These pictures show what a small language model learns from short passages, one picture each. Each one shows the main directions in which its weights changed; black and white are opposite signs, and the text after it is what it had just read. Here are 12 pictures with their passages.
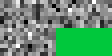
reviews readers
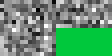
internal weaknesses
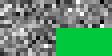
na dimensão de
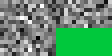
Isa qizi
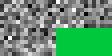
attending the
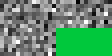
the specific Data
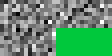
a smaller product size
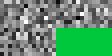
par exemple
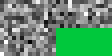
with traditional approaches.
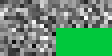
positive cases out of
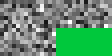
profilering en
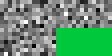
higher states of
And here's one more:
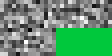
with new social requirements
